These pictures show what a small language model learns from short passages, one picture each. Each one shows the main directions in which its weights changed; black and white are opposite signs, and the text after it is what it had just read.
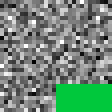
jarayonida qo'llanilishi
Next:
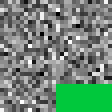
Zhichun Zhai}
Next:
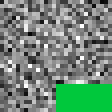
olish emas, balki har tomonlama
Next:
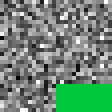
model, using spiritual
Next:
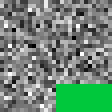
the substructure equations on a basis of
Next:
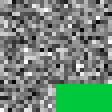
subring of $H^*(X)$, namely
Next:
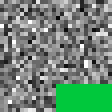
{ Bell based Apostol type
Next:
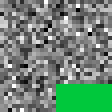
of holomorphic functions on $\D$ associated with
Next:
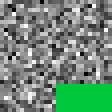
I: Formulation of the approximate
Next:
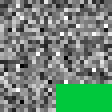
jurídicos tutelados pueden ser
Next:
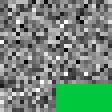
coupling}. \end{remark}
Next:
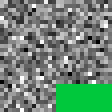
of the symmetric algebra. Thus we have shown
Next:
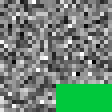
Gulnoza Odilovna
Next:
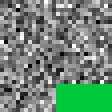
characteristics when there is a decreasing
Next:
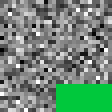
property of the function $a\mapsto
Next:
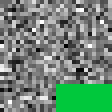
avalia a qualidade do
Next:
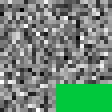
réduire les risques à ce
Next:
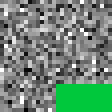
avanço dos principais agentes
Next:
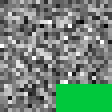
of $\Bun_H$ corresponds to
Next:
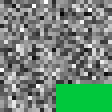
is proved to be convergent to solve
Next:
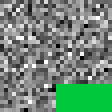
of Peaceful Settlement
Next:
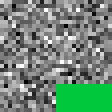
un approfondimento in questo
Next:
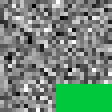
volume is unchanging and so
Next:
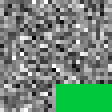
{\em topological} braid class, as
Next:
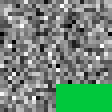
profesores de asignatura se
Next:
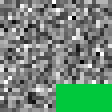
\simeq n$ when $n\gg
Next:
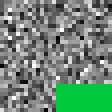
colaborem entre si a fim de
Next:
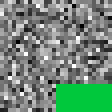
situazione del tutto
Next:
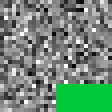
a prime positive integer, $q\equiv
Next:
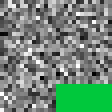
singular vectors with the reference triplet.
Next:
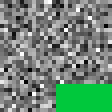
be that it is also maximized by
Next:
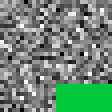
dan menghadapi berbagai
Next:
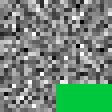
even function $ F_0(r)$,
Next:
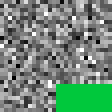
by the National Natural Science
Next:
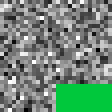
tomonidan o‘rganilishi
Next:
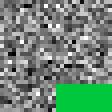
практических занятий в
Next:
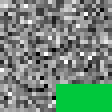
language learning, automatic translation,
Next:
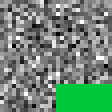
gradient reads \begin{equation}
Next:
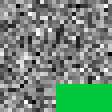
que são voláteis, em
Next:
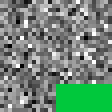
Zariski closed. The main theorem
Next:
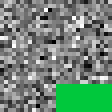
-p^2$, respectively.
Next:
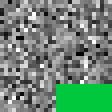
anxiety symptoms and
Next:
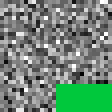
\left( {\frac { \partial
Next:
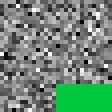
sugere uma transformação significativa nos
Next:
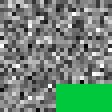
supernodes, which can be interpreted
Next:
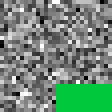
Zhabo regarding the conformity
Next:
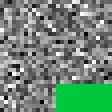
бўйича бирқанча
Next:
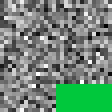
a random variable on an extension, with values
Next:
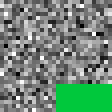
natürlich vorteilhaft,
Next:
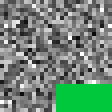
invalshoek; de
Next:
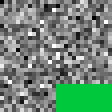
\ref{Theo 1}. To
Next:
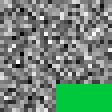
we necessarily have that their endpoints are
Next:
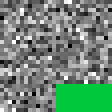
речевых центров и
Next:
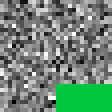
civil philosophy is to
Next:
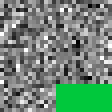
y recorridos); conocer
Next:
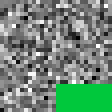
basepoint $\tilde{v}
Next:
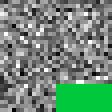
*Jurnal Peternakan
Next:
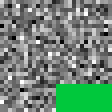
- Players with conflicting
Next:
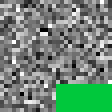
espace-temps tu\'e
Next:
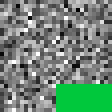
Kortum & Josh Lerner,
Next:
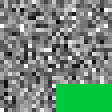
$\CM_T$ be the full
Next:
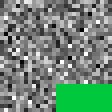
indicando maior aderência às
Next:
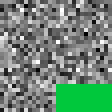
формам службы?
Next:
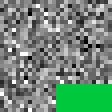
A - ishlab chiqarish hajmining
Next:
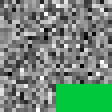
visível com adequado
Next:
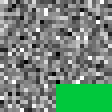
{\em almost all types}, amalgamation
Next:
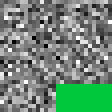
aprehender y apropiarse
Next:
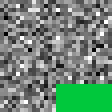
En la Figura 3 se muestra el
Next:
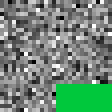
ora particolarmente influente nella
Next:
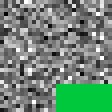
ilm-fanga intilish
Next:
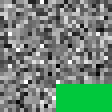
importância da Matemática para a
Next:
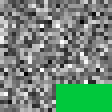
of rank $r_\infty$
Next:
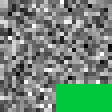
part of a $C^*$ -algebra,
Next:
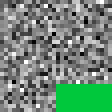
ориентированный подход -
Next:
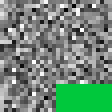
new – although considerable original work has
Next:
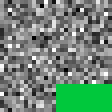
cubature formula arises from an interpolation
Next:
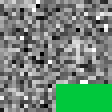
ist. {\bf 5. Linear
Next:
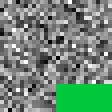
Now we shall see that if $N$
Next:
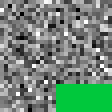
Analysis.\hskip 1em plus
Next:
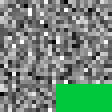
Since $\ext$ is stable, the result
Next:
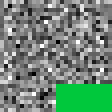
ISSUES OF SOME
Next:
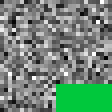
hajmi, talabalarning
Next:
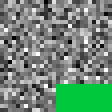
2.5 we have attached to
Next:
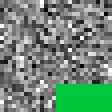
corollary we get \begin{corollary}
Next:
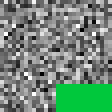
No estudo de Chaves e
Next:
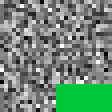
de decisiones, y el público
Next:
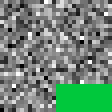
form for the rheology of a
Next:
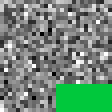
защиты сада
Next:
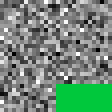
yoki mustaqil ravishda
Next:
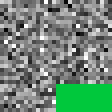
continuous subspace of~$\E$. We have
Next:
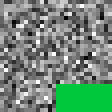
pesquisa foi submetida para
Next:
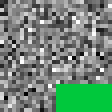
for almost all $s \in
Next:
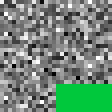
uchratish mumkin. Yuqorida
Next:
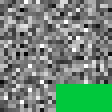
\footnote{MR Subject
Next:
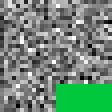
world, or are merely
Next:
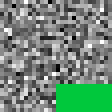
$\LL(E,F)$ denotes the
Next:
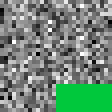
between the scores for location and
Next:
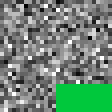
на круговых и
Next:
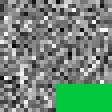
следует отменить
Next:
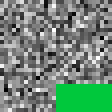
shaxs orasida o'zaro
